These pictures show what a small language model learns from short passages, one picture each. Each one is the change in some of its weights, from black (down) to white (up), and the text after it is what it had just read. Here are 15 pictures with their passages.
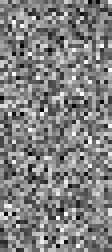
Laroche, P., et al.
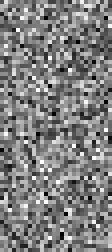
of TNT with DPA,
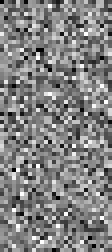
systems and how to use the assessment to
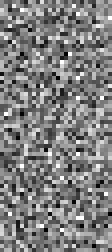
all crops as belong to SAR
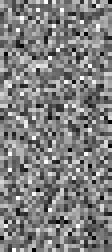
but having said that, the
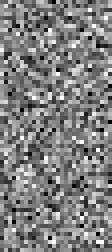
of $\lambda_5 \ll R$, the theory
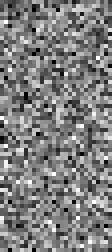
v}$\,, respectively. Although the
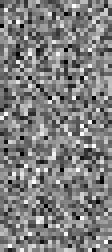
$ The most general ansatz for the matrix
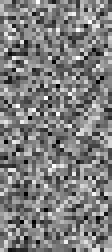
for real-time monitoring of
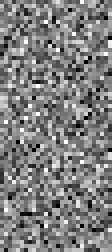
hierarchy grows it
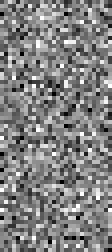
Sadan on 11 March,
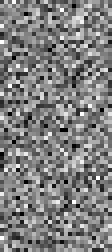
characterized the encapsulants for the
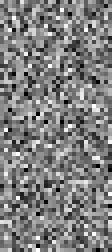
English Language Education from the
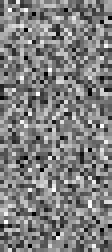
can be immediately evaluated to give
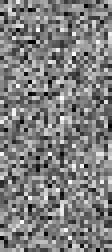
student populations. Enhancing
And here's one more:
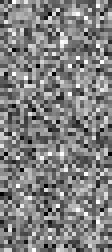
procalcitonin, QTc,
